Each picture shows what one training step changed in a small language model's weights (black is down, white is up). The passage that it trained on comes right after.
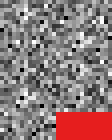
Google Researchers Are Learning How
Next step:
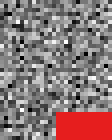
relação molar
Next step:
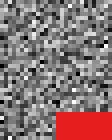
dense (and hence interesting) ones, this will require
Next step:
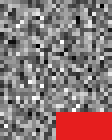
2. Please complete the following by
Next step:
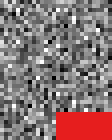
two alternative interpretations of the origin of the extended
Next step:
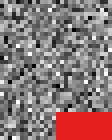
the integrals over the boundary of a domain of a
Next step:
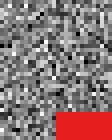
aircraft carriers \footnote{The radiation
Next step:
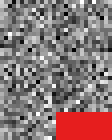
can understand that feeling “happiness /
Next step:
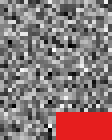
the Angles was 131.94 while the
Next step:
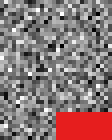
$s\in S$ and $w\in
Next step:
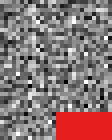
5). Although the building process of the whole
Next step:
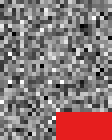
inference as a sum over the data points and then
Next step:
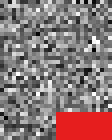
and sambar deer. The turbinates
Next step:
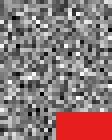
i}$ is the Gauss polynomials defined
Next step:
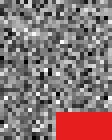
since the power law barely gives a finite expectation
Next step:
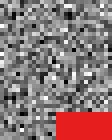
portrait of teaching reading that applying
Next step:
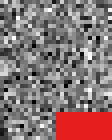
of stochastic flow networks for synthesizing an arbitrary rational
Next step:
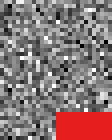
have shown that more than 40% of women in many
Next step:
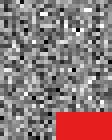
however allows to go beyond this result, since it is
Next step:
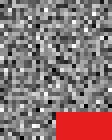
in a setting with rough initial data. Then, we
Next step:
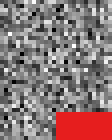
space $(\Omega ,\mathcal{F},P)$
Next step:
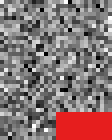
Proposition \ref{p1} there is
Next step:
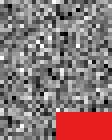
one in the model. In that scenario, as
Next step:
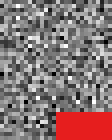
end, the project will deliver, validate,
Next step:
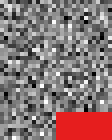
the societal level comes at the end of a critical
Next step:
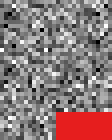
- [8] Xu Chengdong,
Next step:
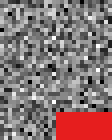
Fermi-arc surface states. Compared to the
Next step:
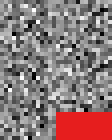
tricuspid annulus wasn't
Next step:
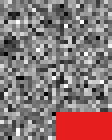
dataset of continuo realizations (Section 3). -
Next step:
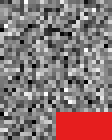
$u<\rho$. This integral may converge or
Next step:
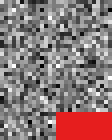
in these two cases is that there is differential import
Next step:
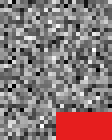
\right), \end{equation} where
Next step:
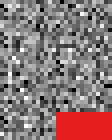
it is easier and more natural to directly study the
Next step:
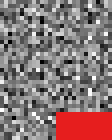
leaving many fibers isolated. Fig. 8.
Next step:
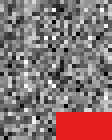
array. Such schemes have been implemented on
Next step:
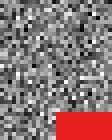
of the partition to the letters of an
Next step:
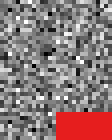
Pharmacy, University of Kufa,
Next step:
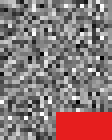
occur as a localized event (single
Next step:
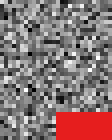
work to the gas diffusion layer (GDL)
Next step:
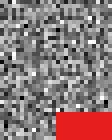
and the development of a tool in Google
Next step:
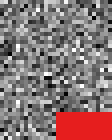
terms of resource consumption, obtained during the implementation of architecture
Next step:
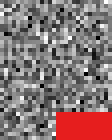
being eliminated. In fact, DPPH is
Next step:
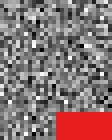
server is responsible for using the decoder to
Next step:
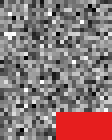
cell proliferation ability, so as to
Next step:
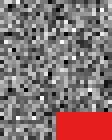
space in terms of Lorentzian triangulations, the
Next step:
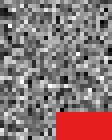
masses. Histopathologically, 90
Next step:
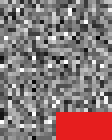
two spin blocks can still be related by a
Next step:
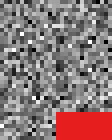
a more environmentally friendly and sustainable
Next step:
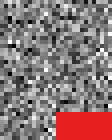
the 19th century historical creator
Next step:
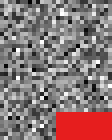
the $2\times 2$ case will be
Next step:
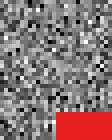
$\tau_g\phi$ denotes the tension field
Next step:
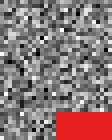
1997). Plate C is the micrograph of
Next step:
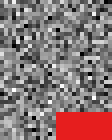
an index) and let $f_k
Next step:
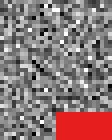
Mark Croft, Prof. Gabriel
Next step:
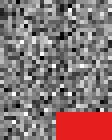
multiple soft scatterings along with a single hard scattering.
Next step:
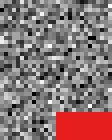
test the generalizability to unseen
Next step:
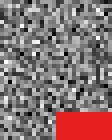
get the expected physical result. Finally, we consider a
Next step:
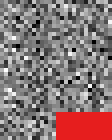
the publication the user is currently viewing. For
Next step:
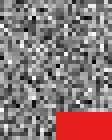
daughters are measured in the spectrometer.
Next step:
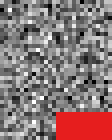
subsystem from $\Delta P_2$ to
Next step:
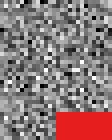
\leq i < j \leq k}
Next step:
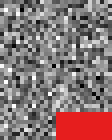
a random number independent of $j$, the summation
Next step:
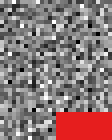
sealant in prevention of flexor
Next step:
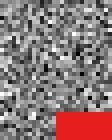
Another way of constraining the automated morphological
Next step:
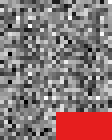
of the fits of the relativistic and
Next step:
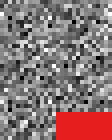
tacit knowledge that enables us to readily understand a
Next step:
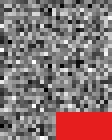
charge yields the main contribution to the action, we immediately
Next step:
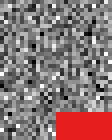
algebraic curve $U$ parametrizes a
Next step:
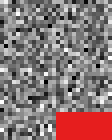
the urinary system beings as a part of
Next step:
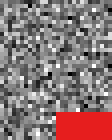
a positive unit Borel measure in ${\C}$ with
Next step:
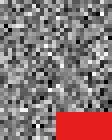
group. Among acute genitourinary
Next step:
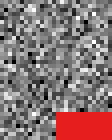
might happen that the degree sequence has changed and
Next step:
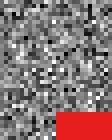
all $\alpha^2Ry$ corrections to
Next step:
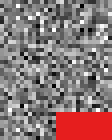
text from Latin to English, with
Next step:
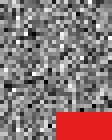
of new and powerful deep learning (DL)
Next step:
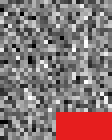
uniform coherent spatial modal structure detected by a matrix of
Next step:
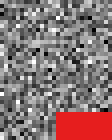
to the interplay of two correlated stochastic external
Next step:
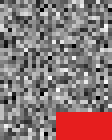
work of Ramanujan. In particular we
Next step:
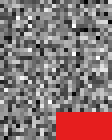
of a location parameter for independent identically distributed observations.
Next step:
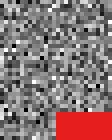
the control platform VOLTTRON.
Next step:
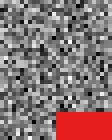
shows terms accounting for the normalization of the vectors
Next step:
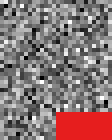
order to trap the tip weight in the
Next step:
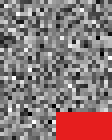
referred to as the Regulation) acknowledges such
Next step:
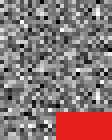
! Material and Methods !
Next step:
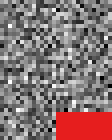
2007. Our program provides the spectra of the four
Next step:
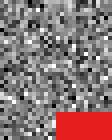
$\chi$ respectively represent the behaviors of absorption
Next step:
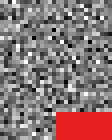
and NPB represent two ends of the spectrum
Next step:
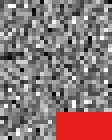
{\textbf{Circuit schematic of
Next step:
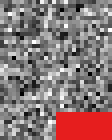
immediately from Theorem \ref{distpinned}
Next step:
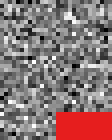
the same type of argument, but only for those functions
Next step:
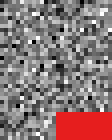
varies from 50% (single S/C
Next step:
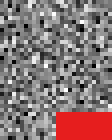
proposed in this article works for similar inverse problems for various
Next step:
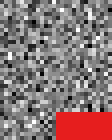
nuclear-strength parameter $\alpha Z$ (where
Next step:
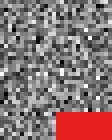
our formalism applies to them. The lowest-order
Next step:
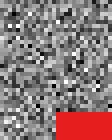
No Self-esteem Frequency
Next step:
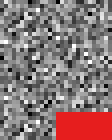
$ belongs to the same class of $ \,
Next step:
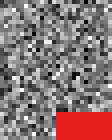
the value $v(\x) = 0$ if
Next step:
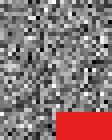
It has been shown in [40] that the model
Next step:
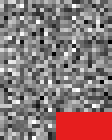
Kumar²¹Assistant Professor, Department of
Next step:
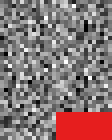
challenge, the SPICE score ensures captions are
